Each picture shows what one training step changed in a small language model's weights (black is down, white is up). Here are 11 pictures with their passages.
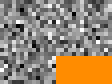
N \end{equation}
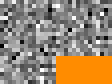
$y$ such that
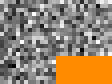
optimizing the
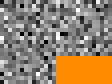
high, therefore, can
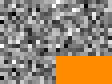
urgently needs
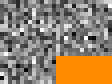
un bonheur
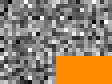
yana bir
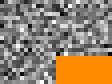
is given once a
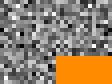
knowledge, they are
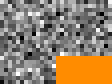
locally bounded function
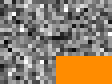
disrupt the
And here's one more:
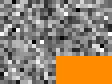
where $1$ is the
